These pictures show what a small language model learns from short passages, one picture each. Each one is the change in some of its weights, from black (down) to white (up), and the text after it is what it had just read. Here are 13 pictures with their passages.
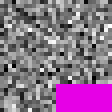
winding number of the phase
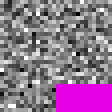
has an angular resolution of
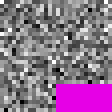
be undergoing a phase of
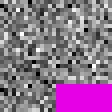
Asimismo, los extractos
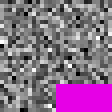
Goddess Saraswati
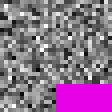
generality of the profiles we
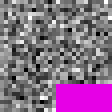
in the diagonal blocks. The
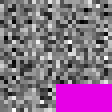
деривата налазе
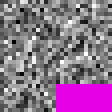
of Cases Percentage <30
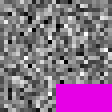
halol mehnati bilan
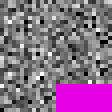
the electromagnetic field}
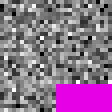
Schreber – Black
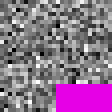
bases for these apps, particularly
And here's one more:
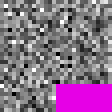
\begin{equation} r_c =
